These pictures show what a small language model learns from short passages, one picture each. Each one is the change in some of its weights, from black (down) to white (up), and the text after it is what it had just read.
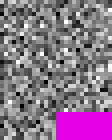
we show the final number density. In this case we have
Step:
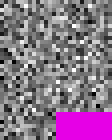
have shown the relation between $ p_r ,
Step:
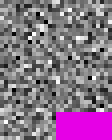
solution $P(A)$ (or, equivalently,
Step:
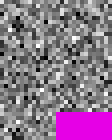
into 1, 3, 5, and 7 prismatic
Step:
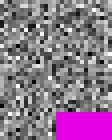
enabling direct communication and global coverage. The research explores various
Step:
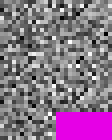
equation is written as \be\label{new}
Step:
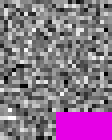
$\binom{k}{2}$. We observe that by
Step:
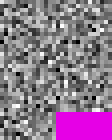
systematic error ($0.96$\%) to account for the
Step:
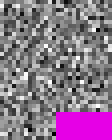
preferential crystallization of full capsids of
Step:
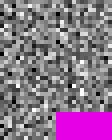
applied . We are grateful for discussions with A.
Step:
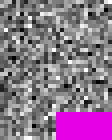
estimates, but the fresh-seed
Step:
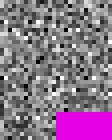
the Subaru Deep Field
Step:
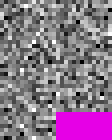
derive that the Zeeman coupling, being proportional to
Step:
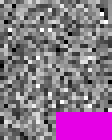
invariant under scaling of the feature values and to the inclusion
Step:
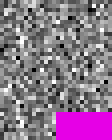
in the same condition. The phase is identified by High
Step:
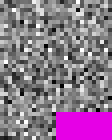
that best represent each group of demand function. It is important
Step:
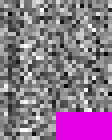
parameterised as the spectral sub-type, plus a constant
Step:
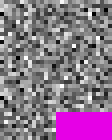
membrane, are involved in a range of processes such as
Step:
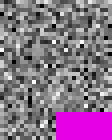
is in contrast with the non-reciprocal model introduced
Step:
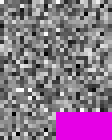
Among all possible $\Sigma$, we optimize the number
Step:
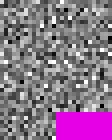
of $d^\sigma$ time-dependent variationally optimized
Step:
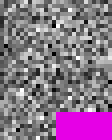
waist is displaced longitudinally by 5.6
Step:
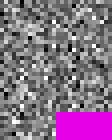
from the \textit{Intersection Shader}.
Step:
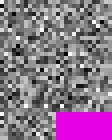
F.~K. Soong, L.~He, and
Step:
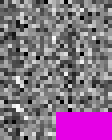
\bibinfo {author} {\bibfnamefont {W.}~\bibnamefont
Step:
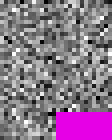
situation of general interest but little firm knowledge. In this
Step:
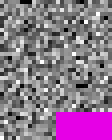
Forward Physics Monte Carlo (FPMC)
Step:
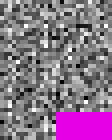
estimation for the pairing strength, the BCS equation for
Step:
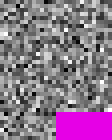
transient time into a fixed sign amplitude. There are mainly
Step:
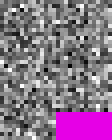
Sharma is currently working as an Assistant
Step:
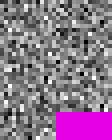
cancer (Altucci et al. 2012).
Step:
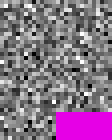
rotational forces are important in the study of winds from
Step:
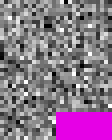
\includegraphics[width=12cm]{} \caption{\rm
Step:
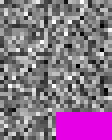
of the simulated week, a client had on average
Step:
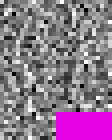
for each synapse from a uniform distribution
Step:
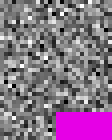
characterization of the efficiency of generation of correlated photon pairs emitted
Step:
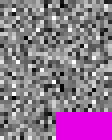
a morphogen gradient. For this problem, we use the
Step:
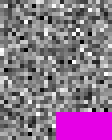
Universe that contain a central black hole that is accreting above
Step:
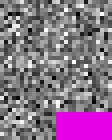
remaining sample, giving 22,699 sources, whose properties
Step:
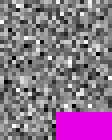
constraints on the proton lifetime: $\tau(p \to
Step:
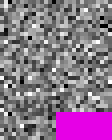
each model. \begin{figure}[h] \centering
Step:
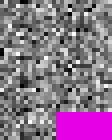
M31LRN~2015. We note that the
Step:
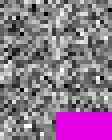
flip, bit-phase flip, and
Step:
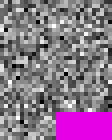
rates across the three-LLM consensus panel vary
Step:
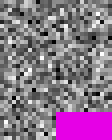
(b). The spectrum is also collectively plotted vs
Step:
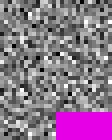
its SWS spectrum. Because of the low number of
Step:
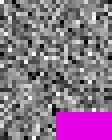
corresponding contribution is discussed in what follows (after formula
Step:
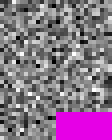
field along the [111] crystal axis direction, which
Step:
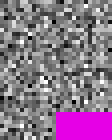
36, 37]. The temperature from which the Raman peak
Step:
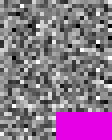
However, in general, the stationary distribution of a system is
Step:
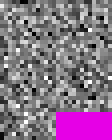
magnetostatic interaction expansion %of the form
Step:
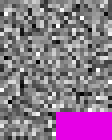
in a SNeIa explosion. The masses of white
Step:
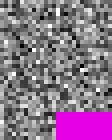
peculiarities of quantum mechanics - phenomena such as
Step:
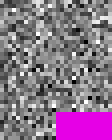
that point but a failure of the $\chi$
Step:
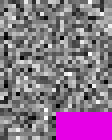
Chiron's lightcurve variations can be explained by the
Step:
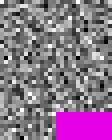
For many systems, the interesting dynamics are governed by the
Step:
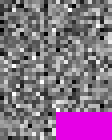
design of the tricoupler has been proposed,
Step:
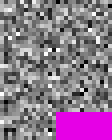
curve of $\A$. When expressed in terms of stress
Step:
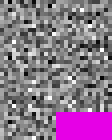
\forall \; \epsilon\neq\epsilon^\prime\
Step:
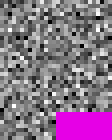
features that determine the sign of the heat capacity of metal
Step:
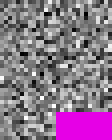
non-mean-field $T$-dependence of all properties
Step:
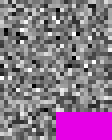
such a `jet-dominated' regime
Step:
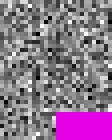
)$ occurs. However the\textbf{\ }%
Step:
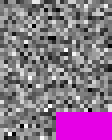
magnitude of compression. All of these differences in image appearance
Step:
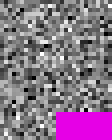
matrix is given by \begin{equation} \rho
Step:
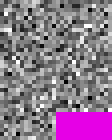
in the polarity of the magnetic field. In
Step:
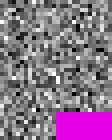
Final states f into which both $M^0$
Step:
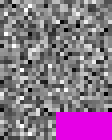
the values of some of the model parameters used in the
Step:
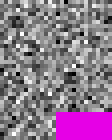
\{ 10, 50 \}$ and then measured the precision of
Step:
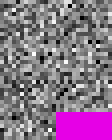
$M$ does lie in $Diff({\bf
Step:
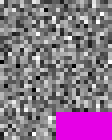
energy of each dihedral was considered negligible. Careful
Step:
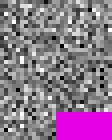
{\it ab initio} valence-space
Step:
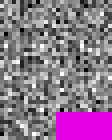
technological change* CocciaLab
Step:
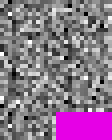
introduced a state of the opinion to analyse with
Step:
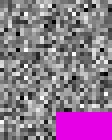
sum of \pT{} per event. (d)
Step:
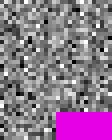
w}(a,t)$ depend on time (see
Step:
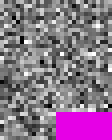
d) showed that the system is indeed stable over long
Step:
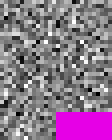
supported by the European Commission Research Executive
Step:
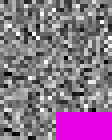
muon-spin spectroscopy} \author{A.
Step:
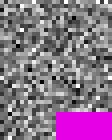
impact on the structure and the spectrum of the
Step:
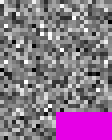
to have discovered roughly 20 new pulsars. All new
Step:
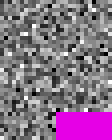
Transformers}, } \begin{document} \maketitle
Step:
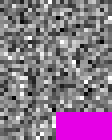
initial configuration of the front-end modules. In
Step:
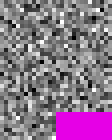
chromoelectric interaction in a given reference frame.
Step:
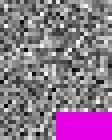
are the best-fitting parameters. From the expression for
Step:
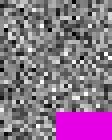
we have that $f_{\beta} \equiv 0$
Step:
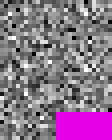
composed of 4 cylindrical triple-GEM
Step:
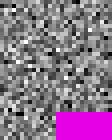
a number of advantages which we will discuss in Section
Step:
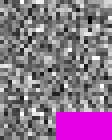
is shown in Fig. 2 as a function of the complex
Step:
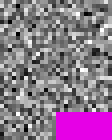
epitaxial strain on CRO thin films. The
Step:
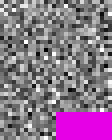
different regimes in a time-dependent dynamical system.
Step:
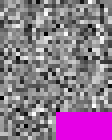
of GEV Distribution (D)** **Figure
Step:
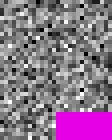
\fig\ref{fig:1} illustrates
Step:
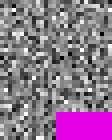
a known frequency-domain pilot symbols
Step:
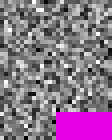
photoevaporative flow should approximately follow
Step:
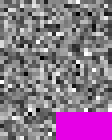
fairness of computational budgets. With respect to
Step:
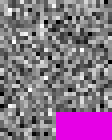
can be viewed as a proxy measure of the amount
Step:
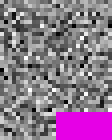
0$ indicates symmetry-breaking. In the numerical
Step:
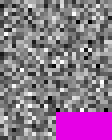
the query. These closer candidates are kept to compare
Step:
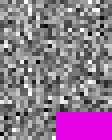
cost more training time than our joint training schedule.
